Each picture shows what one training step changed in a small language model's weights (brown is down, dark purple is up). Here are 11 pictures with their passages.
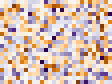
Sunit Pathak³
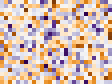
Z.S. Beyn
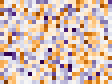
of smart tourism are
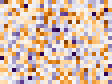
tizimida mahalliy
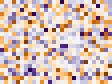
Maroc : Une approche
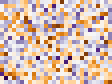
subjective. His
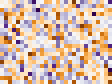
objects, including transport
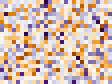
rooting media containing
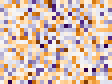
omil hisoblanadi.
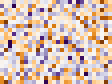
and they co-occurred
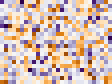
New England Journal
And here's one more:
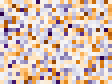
Spinal Induced
